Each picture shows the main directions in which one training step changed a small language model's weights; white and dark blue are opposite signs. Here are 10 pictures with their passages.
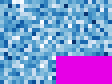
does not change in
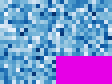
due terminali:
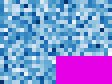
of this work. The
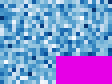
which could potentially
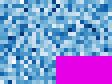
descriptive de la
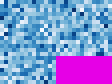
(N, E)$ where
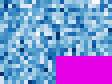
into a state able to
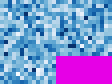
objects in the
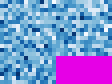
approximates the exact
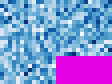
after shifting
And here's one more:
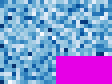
dez anos,
